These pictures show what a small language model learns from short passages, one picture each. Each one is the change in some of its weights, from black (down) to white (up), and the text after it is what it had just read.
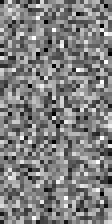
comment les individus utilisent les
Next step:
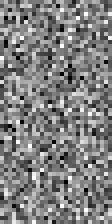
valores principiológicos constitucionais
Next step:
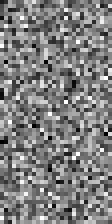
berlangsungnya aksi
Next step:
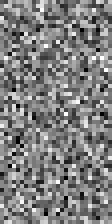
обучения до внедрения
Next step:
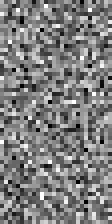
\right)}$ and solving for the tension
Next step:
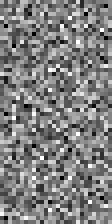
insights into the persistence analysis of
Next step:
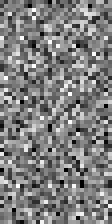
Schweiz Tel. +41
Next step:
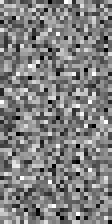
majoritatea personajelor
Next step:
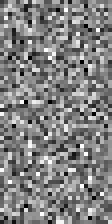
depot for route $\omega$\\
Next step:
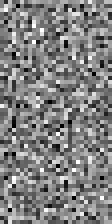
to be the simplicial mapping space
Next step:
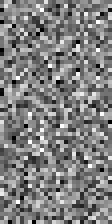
no such numerical integrators in the
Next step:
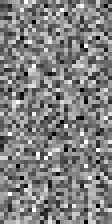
of a maintenance operation in
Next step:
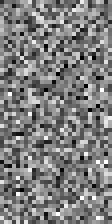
учраш даражаси
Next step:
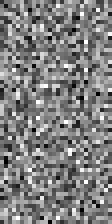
pelajaran seni budaya
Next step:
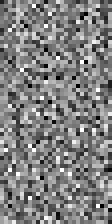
Binding Support Function
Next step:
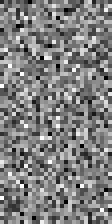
could have many applications, now,
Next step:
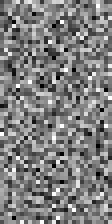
qurish usullariga ega
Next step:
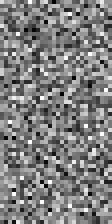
are adults and 10\% are
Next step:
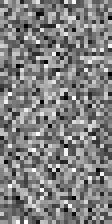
qiladi, iqtisodiy o‘shishga
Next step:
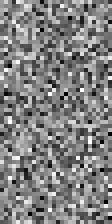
\eqref{eq:11} can be
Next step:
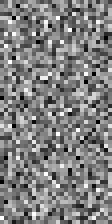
durante o período de
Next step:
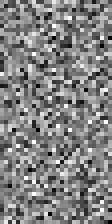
version of $\varphi$ defined for all
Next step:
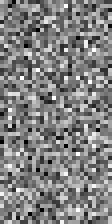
is more convenient to show that
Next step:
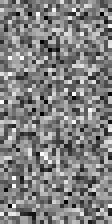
number of DOF is 456 for
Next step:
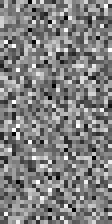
shaxs manfaatlarining
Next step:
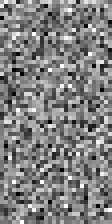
which resembles in some aspects
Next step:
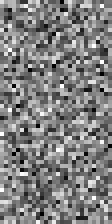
de adolescente, uma vez
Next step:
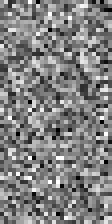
Современник*. №11
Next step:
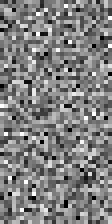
Since $\nab \tq_0 \in
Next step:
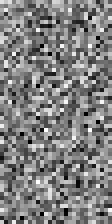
the family of regressive function on
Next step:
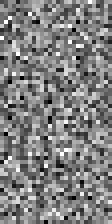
partie le pilotage de la
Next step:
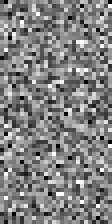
a pointer to a shared
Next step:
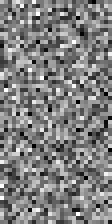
parte de um aplicativo responsável
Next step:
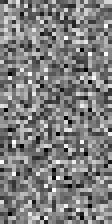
\lambda_1.\] This proves the
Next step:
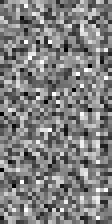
в говорах уральских
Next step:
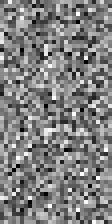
soft ideal on a set $X$ for
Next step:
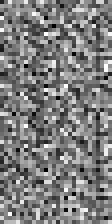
достижения определенных
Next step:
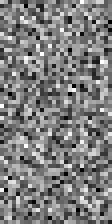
вузов: в 2 ч.
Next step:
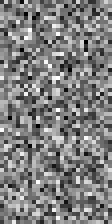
plain CGLS to compute the
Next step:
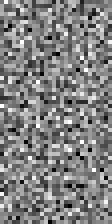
and $S\subseteq X$ is a
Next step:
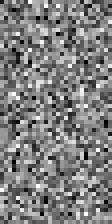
legislativă, după
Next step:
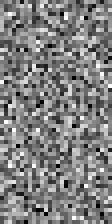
to computing the character of the complex lift
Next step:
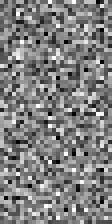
qaratiladi. Ularni 3
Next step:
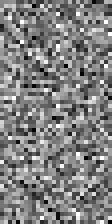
1,93 point de pourcentage
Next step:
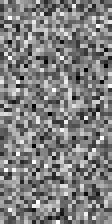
density estimates}, Publ. Inst.
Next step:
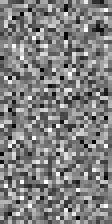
let $V$ be any $\I$- or
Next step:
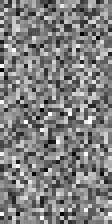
educativa en un aquí y
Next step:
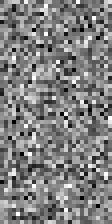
those for $\Delta_0(\lam)$
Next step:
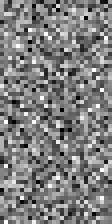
antecipar todas as situações
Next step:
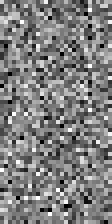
\varphi \cdot \mathbf{d}^i
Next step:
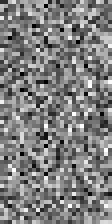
Осиё ва Жаҳон
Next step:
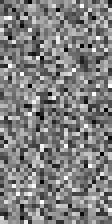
applications and not directly accessible
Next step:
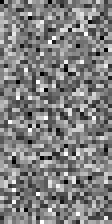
bilan ishlash; - elektron
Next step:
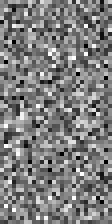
atención recibida en la
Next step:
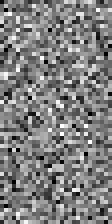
ravonligi bilan ajralib
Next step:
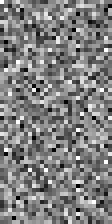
éxito de esta aplicación entre los
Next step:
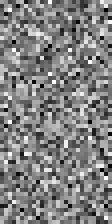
\eqref{as5}, we have for
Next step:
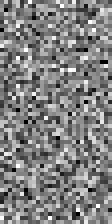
in an s-loop), and all but
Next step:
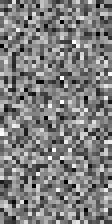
mualliflik huquqi
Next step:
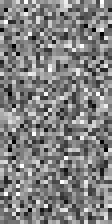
Z]$ of degree $d$ defining a
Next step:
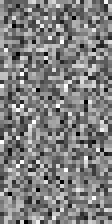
split case, by means of the
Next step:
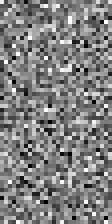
with non-backtracking random
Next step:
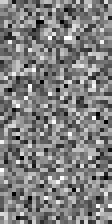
classical spectral code, functions such
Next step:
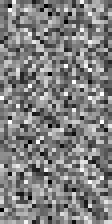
відносин створює
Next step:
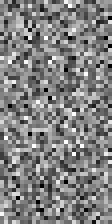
dasturni takomillashtirish
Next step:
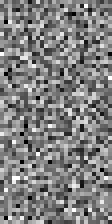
del antepuerto del puerto
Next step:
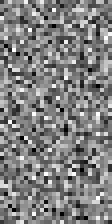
демонстрирует, что
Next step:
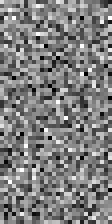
\cite{Wiel} built on
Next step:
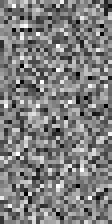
tiklash, - Muzeylar
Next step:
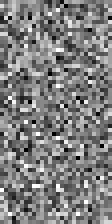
sein de l'HGR DE
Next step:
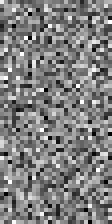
\eproof \section{Tangential
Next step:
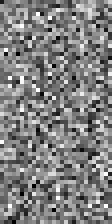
History and Geography are
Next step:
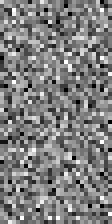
such that $p=qr$ and hence
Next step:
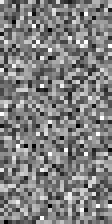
melanggar asas itikad
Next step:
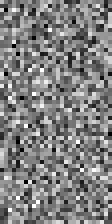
Dessa maneira, o
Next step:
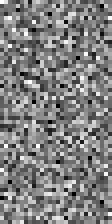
with respect to $\lambda \in S_{\varphi
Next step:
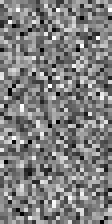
2. World Health
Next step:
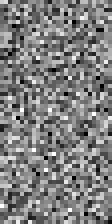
minimum uncertainty, and quasi
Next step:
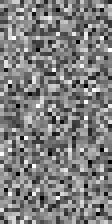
the proof of the dispersive estimate, as
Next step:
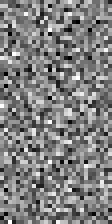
yang berbeda Hal ini menandakan
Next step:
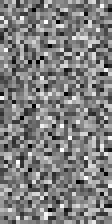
displacement field at time $t$
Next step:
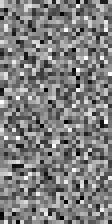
mahsulotni $1,
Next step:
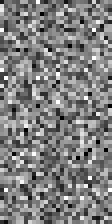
x,y \rangle''$ has index
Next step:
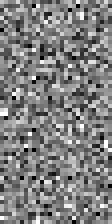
und darüber hinaus besser
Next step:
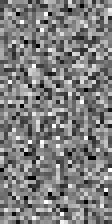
often give rise to more general
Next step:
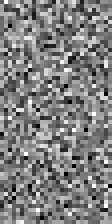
$m$ is odd for our results.
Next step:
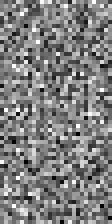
infinity, these forms respectively converge
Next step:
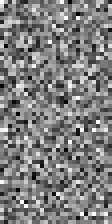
Por otro lado, el
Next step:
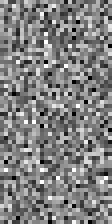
\end{enumerate}}{This is a special case
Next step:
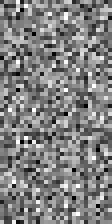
some elements, the variance of the set system
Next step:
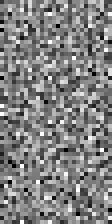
and most stable return. The comparison
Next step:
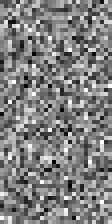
differences in $\htwo$-norm for three
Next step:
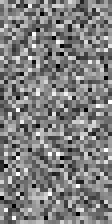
violaciones sistematizadas de
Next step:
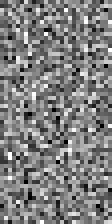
map} if it satisfies the following:
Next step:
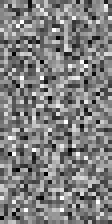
sinodale è quello
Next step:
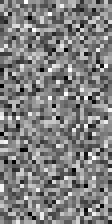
een feit. Innovatie
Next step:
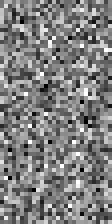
[25]. Молекулярний
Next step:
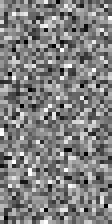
kishilarni anglashi,
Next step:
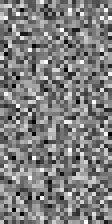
chap burchagidan orqa
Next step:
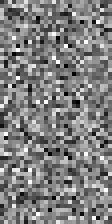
membantu siswa lebih
